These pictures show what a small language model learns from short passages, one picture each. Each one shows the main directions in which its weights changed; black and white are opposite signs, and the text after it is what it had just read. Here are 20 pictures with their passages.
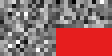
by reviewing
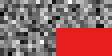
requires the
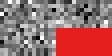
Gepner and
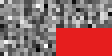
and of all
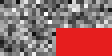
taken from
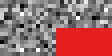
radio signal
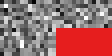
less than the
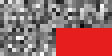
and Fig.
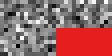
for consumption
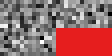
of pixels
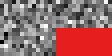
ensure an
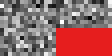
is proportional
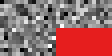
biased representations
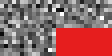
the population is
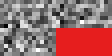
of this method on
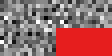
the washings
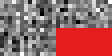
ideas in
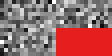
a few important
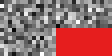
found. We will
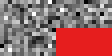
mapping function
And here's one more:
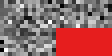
then brings
